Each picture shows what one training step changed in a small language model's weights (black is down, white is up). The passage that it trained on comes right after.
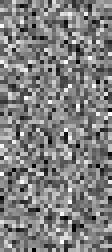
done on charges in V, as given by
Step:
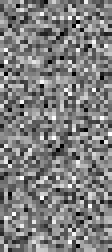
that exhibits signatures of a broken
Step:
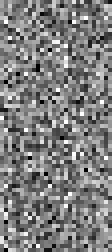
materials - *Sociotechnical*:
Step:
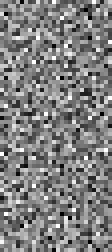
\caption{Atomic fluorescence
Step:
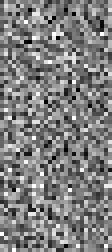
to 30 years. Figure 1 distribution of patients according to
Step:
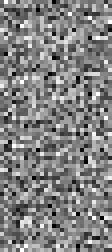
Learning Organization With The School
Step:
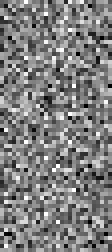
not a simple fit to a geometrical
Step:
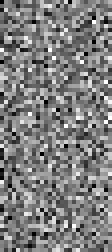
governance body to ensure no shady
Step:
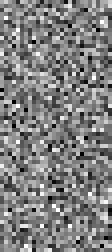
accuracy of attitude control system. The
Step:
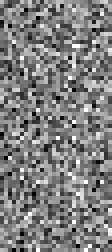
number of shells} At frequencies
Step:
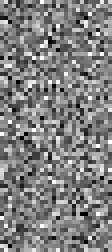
Technology (TIST)*, vol.
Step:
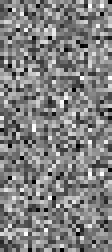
that security checks can always be performed by
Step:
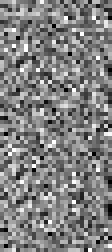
temperature, the energy error from the temperature modification
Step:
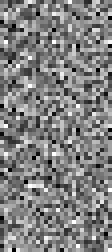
KEYWORDS AND
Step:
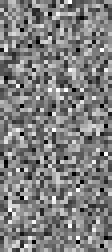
3\AA. The data structure and the reduction
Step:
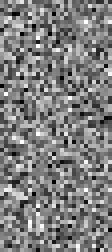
issues connected with inclusion of aviation in
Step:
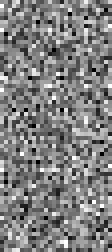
populist parties and their policy stances.
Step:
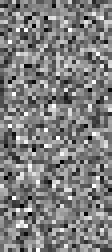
obtains a sample of galaxies which are a) with
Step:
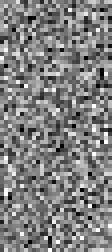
a broken symmetry (shifts in
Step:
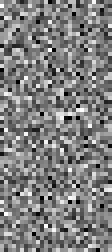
The extended model serves to check
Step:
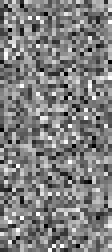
With an increase of 1\,km in
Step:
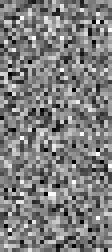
d,i}$ of these young
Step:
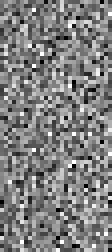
GaAs(111) surfaces
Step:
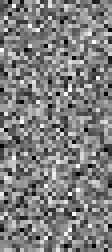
and can serve as a combined indicator of
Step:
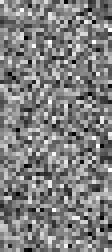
of improving diagnosis, guiding
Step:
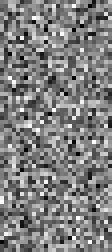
values are taught at the primary and
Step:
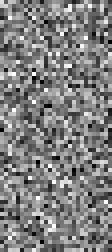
range Time span covered by the
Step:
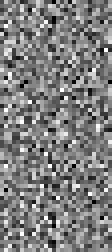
population properties (mass ratio distribution and binary
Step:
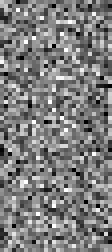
of $w=-1$) and best fit result
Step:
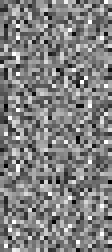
[0.5ex] \hline\hline
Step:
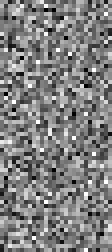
positive PD cases with sensitivity scores going
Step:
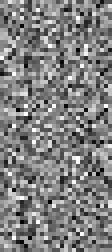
function of the number of hydrodynamic time
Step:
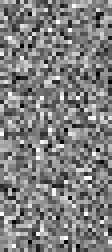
packet made up of several quasienergy
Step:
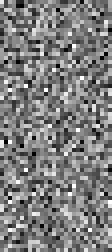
as a result of displacement in the said
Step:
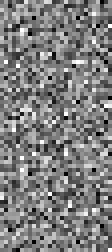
The following "$E_8$ type
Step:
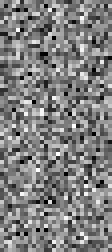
Improve Standard and Strict
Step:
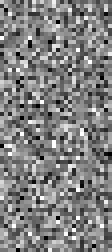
process in the physical space). In physics, it
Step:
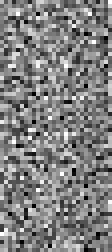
by Dema Moeller (2012),
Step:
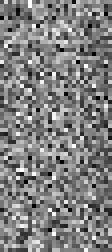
to accurately reproduce the first order of the probability
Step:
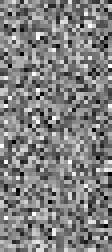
of such chloro compound gives the corresponding
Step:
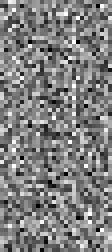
by the Western Geophysical
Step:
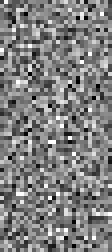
is a very flexible tool, and may be
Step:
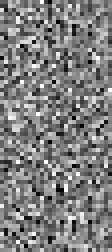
mechanism at leading order in this theory.
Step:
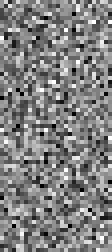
knowledge into practice. One nurse shared:
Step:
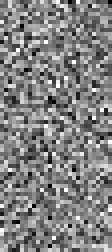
consuming parts (Fig. 15). Figure
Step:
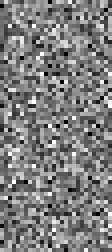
Over the first 18 months from the
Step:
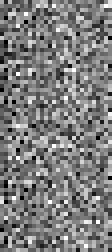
\bottomrule \end{tabular}
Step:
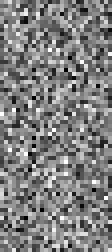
and cannot be overstated. A study stated
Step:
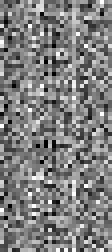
Turing Institute Data Study Group Final
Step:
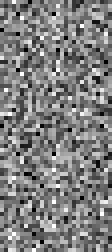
employed in the simulation from half of the channel's
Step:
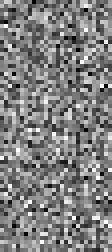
of terms is necessary to approximate logarithms
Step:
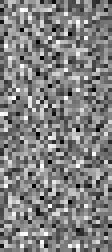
ANCOVA III and ANCOVA
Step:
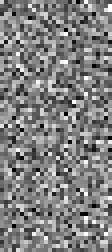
and various sales. It is known that
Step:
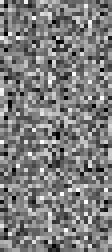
material and cellulose-based material is
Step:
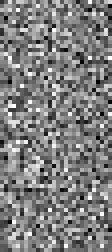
neural techniques as the next stage of this work.}
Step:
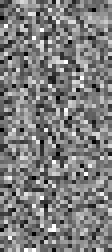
circles and the black circles represent the
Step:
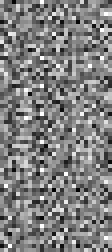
Ethics, JKKN Dental
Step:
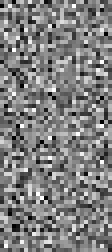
the different colour charge of each resonance. These
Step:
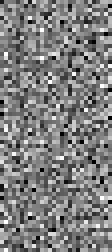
*International Centre for Ethnic
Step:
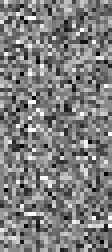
antioxidant activity. Keywords:
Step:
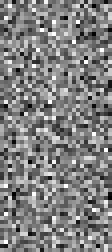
a free-wave solution ${\rho(x)
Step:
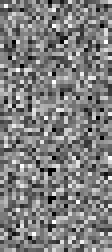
So there are lots of things are going
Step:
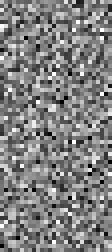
bursts ``with memory''. In
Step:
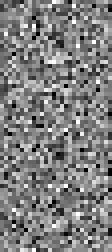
to theories containing a large number $N$
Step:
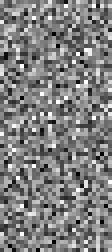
the timing of calorimeters cells,
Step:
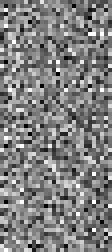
for Bleeding Detection in
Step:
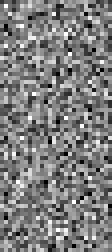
all information, and instead propose a quantization
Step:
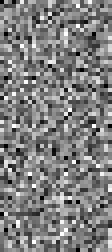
an approximation to the Bartlett-type
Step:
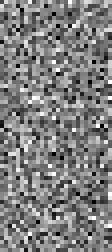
we have performed energy dispersive X-ray
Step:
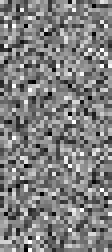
been recognized in hundreds of
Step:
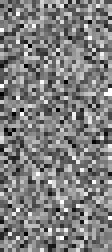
mammalian hosts and additional
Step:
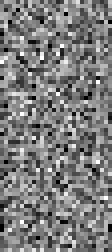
as long as the cavity size exceeds
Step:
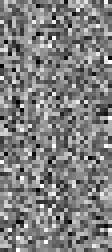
metabolites from the arachidonic
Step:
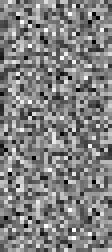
for $m \geq 2, n \geq
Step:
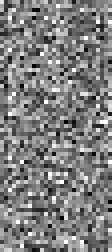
the pulsar and its nebula in this
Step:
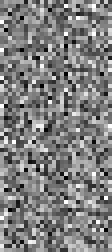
twentieth world developed countries in 2020.
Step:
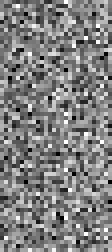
for this reason.''} Community members also
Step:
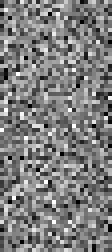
can be written as: \begin{eqnarray}
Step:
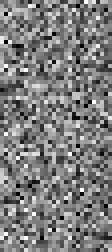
\citep{Ootes_19}. This
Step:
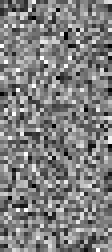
in a special case where there are many design variables and
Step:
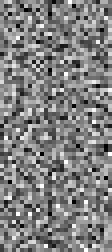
of international alignment. Project aims The
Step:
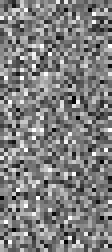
15 years, cold dark matter density increases
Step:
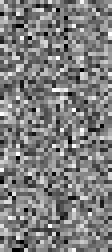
different colloidal suspensions (O
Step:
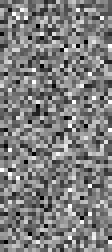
< 20%. 5 Conclusion This paper presents
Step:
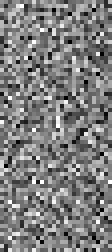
apply the results of the preceding section we
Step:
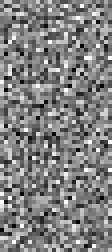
modest building footprints and low
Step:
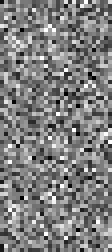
15, the logarithmic scaling
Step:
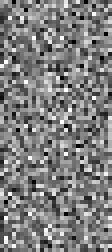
used for Bragg-mode identification and
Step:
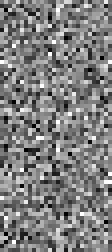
metrics. The RF model ($\mu =
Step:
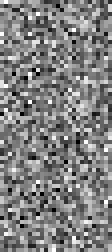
testifies in Mitteni trial.
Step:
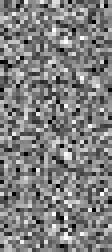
We illustrate this by districting
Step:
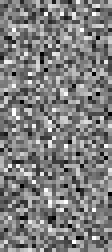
and Hwang (2004) and Li
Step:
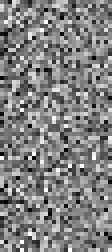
arch} like equation \cite{arch}, which
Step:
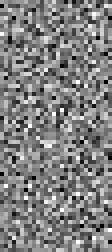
misclassifications, with a notable number of
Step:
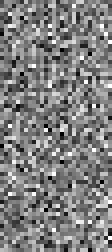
the likelihood that respondents think their information
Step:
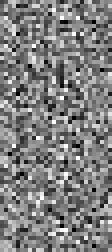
succession and of economic sustainability, as well
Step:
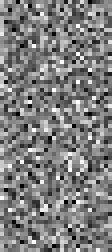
expression in the case of QUMOND is
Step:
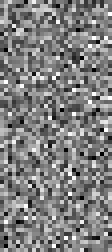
goal function \eqref{ff9}; approximation
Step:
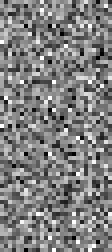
Mortazavi is with the Department
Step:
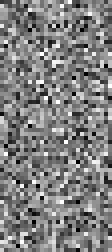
of us (J.G.) would like to
